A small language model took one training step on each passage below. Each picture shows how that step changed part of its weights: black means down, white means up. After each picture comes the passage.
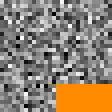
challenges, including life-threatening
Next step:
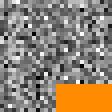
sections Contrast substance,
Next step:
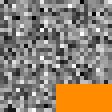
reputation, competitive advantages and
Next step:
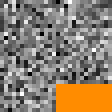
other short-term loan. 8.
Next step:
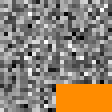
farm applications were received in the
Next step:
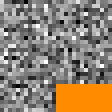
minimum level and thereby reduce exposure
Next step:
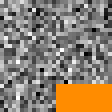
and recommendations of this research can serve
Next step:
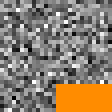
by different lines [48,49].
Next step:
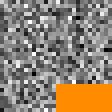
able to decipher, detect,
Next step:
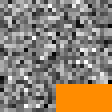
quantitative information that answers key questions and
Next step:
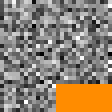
a unique way, and providing effort
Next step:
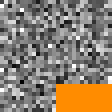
chamber for a period specified by
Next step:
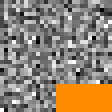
give a few examples of how
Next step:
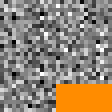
tuning range which is not desired
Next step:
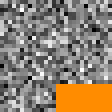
financial development from a war-torn
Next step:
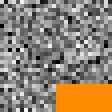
temperature of 4°C prior to use.
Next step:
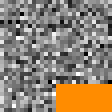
Variables Category Frequency
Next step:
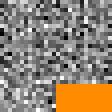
Matter (TOC)
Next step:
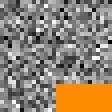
& Jaworski,
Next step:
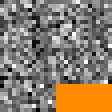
for the SD test. Subjects:
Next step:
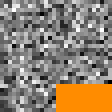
reserving the required network resources on a
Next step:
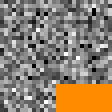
specifically desired education on. Although men
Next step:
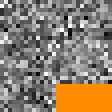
until the terminal voltage attains a
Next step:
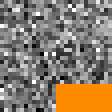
probability against the UE density for different
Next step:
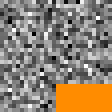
ribbed GFRP
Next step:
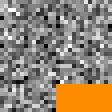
his idea that a specific disease causing
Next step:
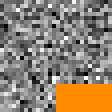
simulation, suggested the inclusion of at
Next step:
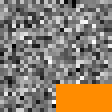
following table and figure Table 1: Age
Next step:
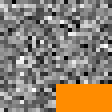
regarding the publication of this paper.
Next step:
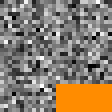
to determine the seasonal variations using
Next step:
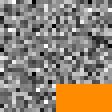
Shell, human rights, and
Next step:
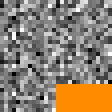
1: PRISMA consort
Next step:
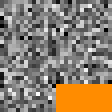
prospective one. Our research work
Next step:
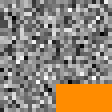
as a single heat source. There may be
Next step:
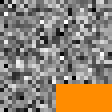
B6 „Grund- und
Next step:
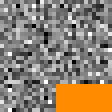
The author reported an alpha coefficient of
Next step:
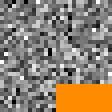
and uphold justice and human
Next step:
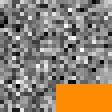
in network, Figure 1] Indicator
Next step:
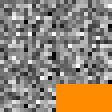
one of: World, Sports,
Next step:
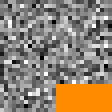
signal carrier. Due to its
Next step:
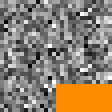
achieved, during sector I, considering two
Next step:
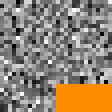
DCR values decrease as the
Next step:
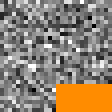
confidently. She even
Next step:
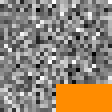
left undefined. Other measurement
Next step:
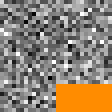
focused on acute peritonitis
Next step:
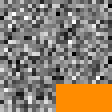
With regard to confidentiality, no
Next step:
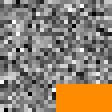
increase. The problem of clean water has developed
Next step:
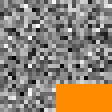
a vital tool for equipping
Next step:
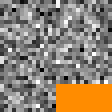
extract and Cypermethrin
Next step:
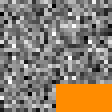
In case of complete deflation, it is
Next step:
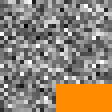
the factors as well as the actors
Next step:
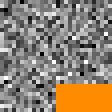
presented a method to obtain the radar
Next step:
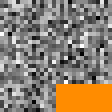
of cooperation with the nodes or the need
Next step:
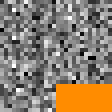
to the SCO; - On
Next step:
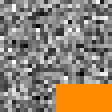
impact of damping factor on the
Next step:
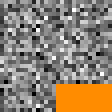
find out more about how we use your
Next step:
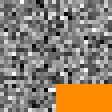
strict compliance with the ethical
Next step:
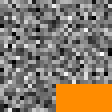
Outcome:** The patient was managed
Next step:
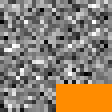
staff digital literacy is necessary to improve
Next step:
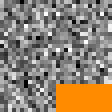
allocations problem solving but also
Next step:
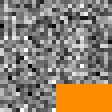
shown in table 5. Mean
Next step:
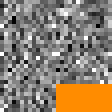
(L)HL contour on the
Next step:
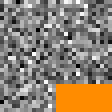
VS and HJ provided expert
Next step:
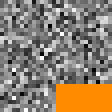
in all the studied parameters. Therefore, the
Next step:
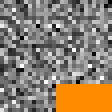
**Some SOEs should not
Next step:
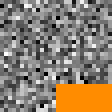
is considered in this study and its applicability
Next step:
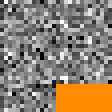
Wadden Sea*. Common
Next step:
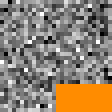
meaning. This focus requires methodological,
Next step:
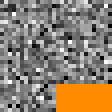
Data were collected using a structured questionnaire.
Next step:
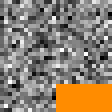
STFT, which is based on the
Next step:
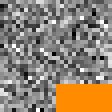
Despite being very similar fruits, they
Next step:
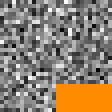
During a vacation trip from
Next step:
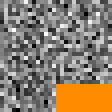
or during, their participation in the study.
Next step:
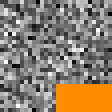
M. Tech degree from Jamia
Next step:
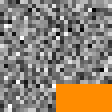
two years was known 80 percent of the
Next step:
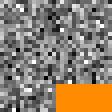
identity). Abbreviations:
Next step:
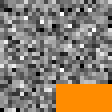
Chinese language: abstract...
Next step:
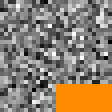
execution instructions, including
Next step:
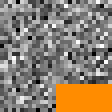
in behavior by using FRP for high
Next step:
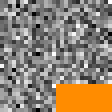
out in a company. CSR is
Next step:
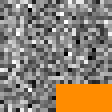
is deemed necessary. This research is
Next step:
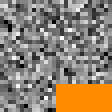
outlet of the drying
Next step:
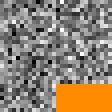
1994). Groundwater is by far
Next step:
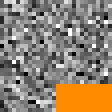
or by assigning of such an
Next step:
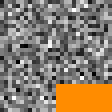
is similar to that of the standard model,
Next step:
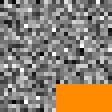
and flexible the representational state transfer
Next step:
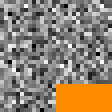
association with both knowledge and practice. The
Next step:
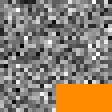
predictive entropy, - L is
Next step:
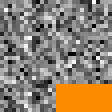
as a brand promise. Ranking
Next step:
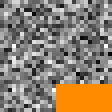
of a complete overview of all
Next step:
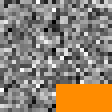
rigorous method of systematic literature
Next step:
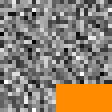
of disease in the community, and increased
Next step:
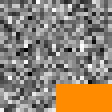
action and the extent of its impact on society
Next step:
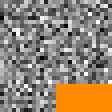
chloroform) responded to
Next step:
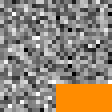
technology and AI systems may positively influence
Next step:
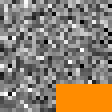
diverse data and training sets for effective
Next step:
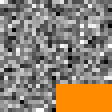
higher content of carboxylic
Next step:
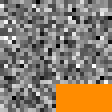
which is located at East Coast of
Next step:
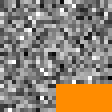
the sum of squared differences between
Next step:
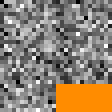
its UNCIARE’s
